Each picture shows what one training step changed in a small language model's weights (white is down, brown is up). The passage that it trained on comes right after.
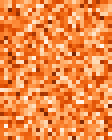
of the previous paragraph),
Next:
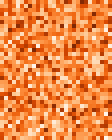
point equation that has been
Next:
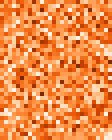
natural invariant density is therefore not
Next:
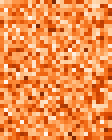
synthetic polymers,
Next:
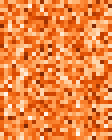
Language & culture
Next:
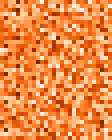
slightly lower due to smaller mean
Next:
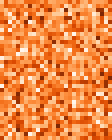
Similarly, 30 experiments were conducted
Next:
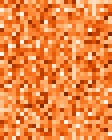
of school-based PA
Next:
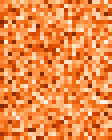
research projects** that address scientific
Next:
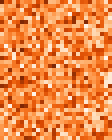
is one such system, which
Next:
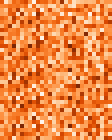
2 and 3, either
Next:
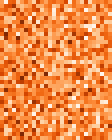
in model~II, which
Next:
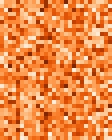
World Health Organization
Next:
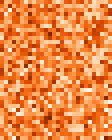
the systems with input delay
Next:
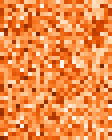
the phase field. In
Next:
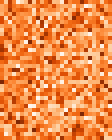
structure. Although in theory a
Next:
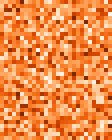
each experiment, we generate a
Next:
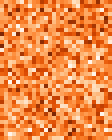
premature rupture
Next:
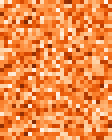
then it would show up as
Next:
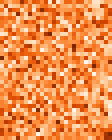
bulk, it is convenient
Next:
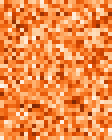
section to provide a framework for
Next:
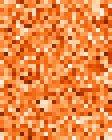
be a direction of symmetry.
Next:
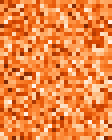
in the P configuration.
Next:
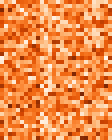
illustrate the idea further,
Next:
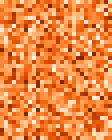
planners, and decision
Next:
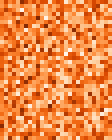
the dome. A base
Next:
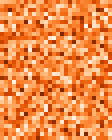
visually summarizes data extracted
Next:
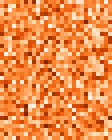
Inspection of Carbon
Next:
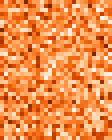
complement precedes the
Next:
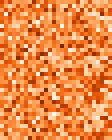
size $L$. The value
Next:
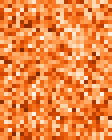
and a dark surface,
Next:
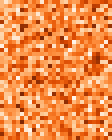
Ramsey ressemble
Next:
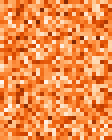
This paper concentrates on the
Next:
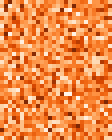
is to scale-up current
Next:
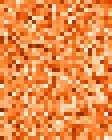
inferred that they are using
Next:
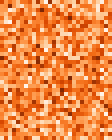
successfully deals with not only
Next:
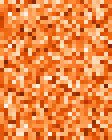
contributions shown schematically in
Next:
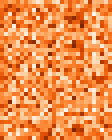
section in female middle
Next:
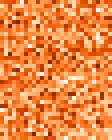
firms. Human
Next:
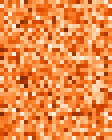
problem is new, general and
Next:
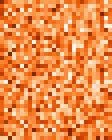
whether observations count all the
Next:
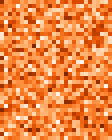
the paper here. Let
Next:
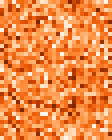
emphasize that mass ratios derived
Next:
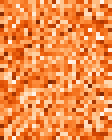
would **feel**
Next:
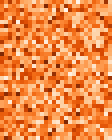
are more or less constant in
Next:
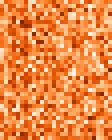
another by pressing and
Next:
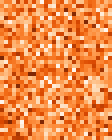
depends slightly on $\tilde
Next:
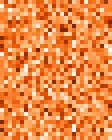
▷ Instance of
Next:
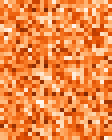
then the dissipation inequality implies
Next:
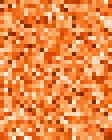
is conformal in an open
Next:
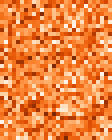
1.1 and Condition
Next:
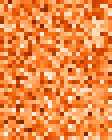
the Hamiltonian system in the coordinate
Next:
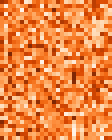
that the topological protection of
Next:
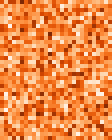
Elective Anorectal
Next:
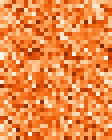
is expressed as a system of
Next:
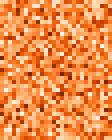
represents visually the information given
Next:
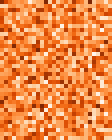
own process on coming up
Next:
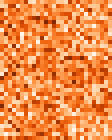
known that astronomical
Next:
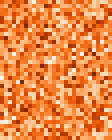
and the REST server
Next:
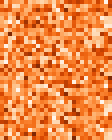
is not unique as these
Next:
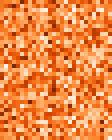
Nacional de
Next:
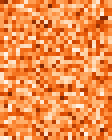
Brown G.E.,
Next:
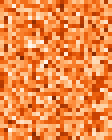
\bibfield {author}
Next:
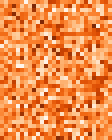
\lambda, p)
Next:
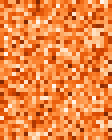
primitives. A typical
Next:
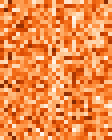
that does not depend on the
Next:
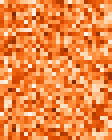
in the part by Project
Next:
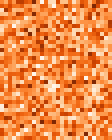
UO$_2$ calculated
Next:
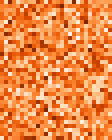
\end{equation} which
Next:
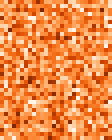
a metal-dielectric
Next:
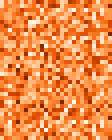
⁵ United Nations
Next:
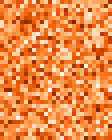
$A$ and constructed
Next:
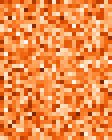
the authors described the canonical modules
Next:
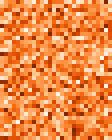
when they are exposed to
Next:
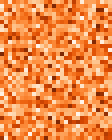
springs are particularly
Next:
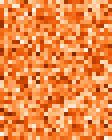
part of the computation. Of
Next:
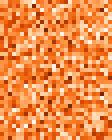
upper matroid, and
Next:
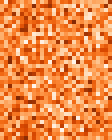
$s$ and from the
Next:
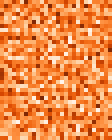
model. Section 7 discusses
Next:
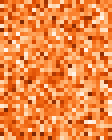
a bounded above complex of free
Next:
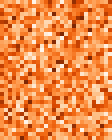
sometime having no work to
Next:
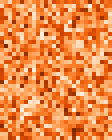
while the reference dry
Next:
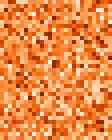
poles of $f$
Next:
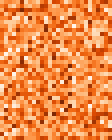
Phase envelope of
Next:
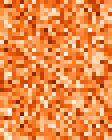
in Au--Au
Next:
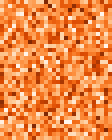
limited application to three-dimensional
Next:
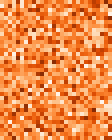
resonator is related to the
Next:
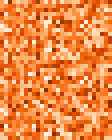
we use the convergence of
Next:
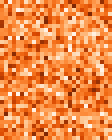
subjective logic to
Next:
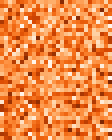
Support Vector
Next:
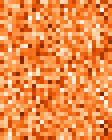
1 – Outreach
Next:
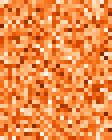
may write the following parallel
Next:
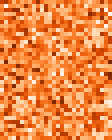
over the posterior distribution of
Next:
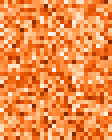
if and only if it satisfies
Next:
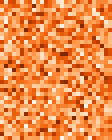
shown in Figs. 3
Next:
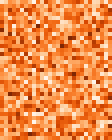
qualitative purposes, we chose
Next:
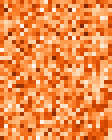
The 'i' is
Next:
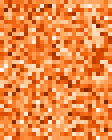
of the Jacobian
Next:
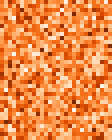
reinforcing effect of
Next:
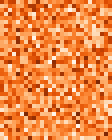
component $W$ of the
